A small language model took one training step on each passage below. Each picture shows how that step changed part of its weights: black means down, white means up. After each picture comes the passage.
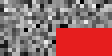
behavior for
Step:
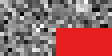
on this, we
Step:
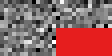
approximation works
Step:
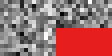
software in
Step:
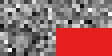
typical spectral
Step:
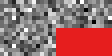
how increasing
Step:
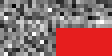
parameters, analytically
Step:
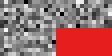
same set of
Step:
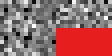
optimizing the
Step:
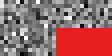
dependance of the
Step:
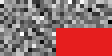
\right) =
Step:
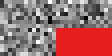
are integers.}
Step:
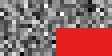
of the full
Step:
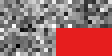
we fit a linear
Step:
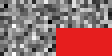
know or at
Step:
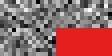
which makes
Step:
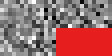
The channel
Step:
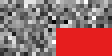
with indexes
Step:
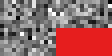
systems coupled
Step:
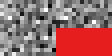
given in Section
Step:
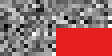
the correlation energy
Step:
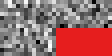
the tuning
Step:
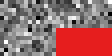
that specific
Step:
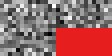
or beta
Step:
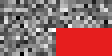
as follows,
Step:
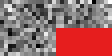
can see that they
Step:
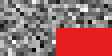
magnetic ions and
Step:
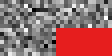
directly comparing
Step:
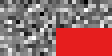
an older
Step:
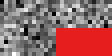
one can obtain the
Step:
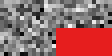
in which the transition
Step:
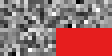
and found a strong
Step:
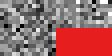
the coupling between
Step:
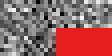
it can be observed
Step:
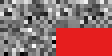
are based on the
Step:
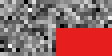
the agents'
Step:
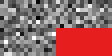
that the state vector
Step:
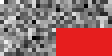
give some
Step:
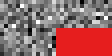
fact that slack
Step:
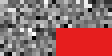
between the here
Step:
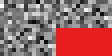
consider systematic
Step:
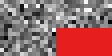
for cell
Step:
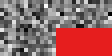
of the mean
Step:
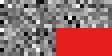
W \rangle$.
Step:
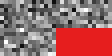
four corners
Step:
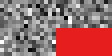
dense gas in
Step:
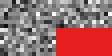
B to C
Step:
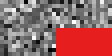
our success
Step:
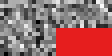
the atom.
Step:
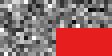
is correctly
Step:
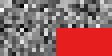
infer the linear
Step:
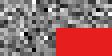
black hole
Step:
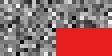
process models in the
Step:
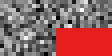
the particular case
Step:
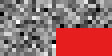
the measured values
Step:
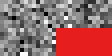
we describe in
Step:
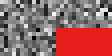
An experiment
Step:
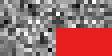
despite the
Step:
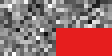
is calculated by
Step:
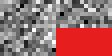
no external
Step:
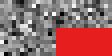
via the
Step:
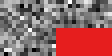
in these systems the
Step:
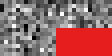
spacetime dimensions
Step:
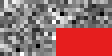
data are obtained from
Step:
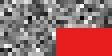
are defined as
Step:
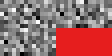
width of the
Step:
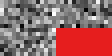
a parsec from
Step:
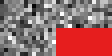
with fourth order
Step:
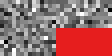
relation types
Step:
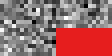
shall assume
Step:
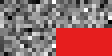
an oracle
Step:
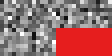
models with 5D
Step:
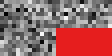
different resolutions
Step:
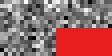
is a weak
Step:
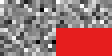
set to date
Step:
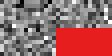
assessment based
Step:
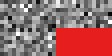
basis filter
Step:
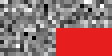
However, because there
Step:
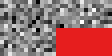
Gen 1 &
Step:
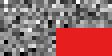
equation for the
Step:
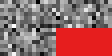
experiment which is
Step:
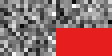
and dynamic
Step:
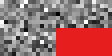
large mutation
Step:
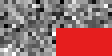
the estimate
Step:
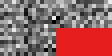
a final mass
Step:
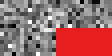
been done in
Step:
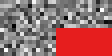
U} $ is
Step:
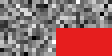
field associated with
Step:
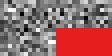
there are no
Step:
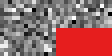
thereby effectively
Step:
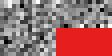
exists a
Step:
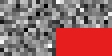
I: The
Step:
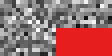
index, which
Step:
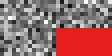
kind, which
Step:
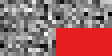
However, note
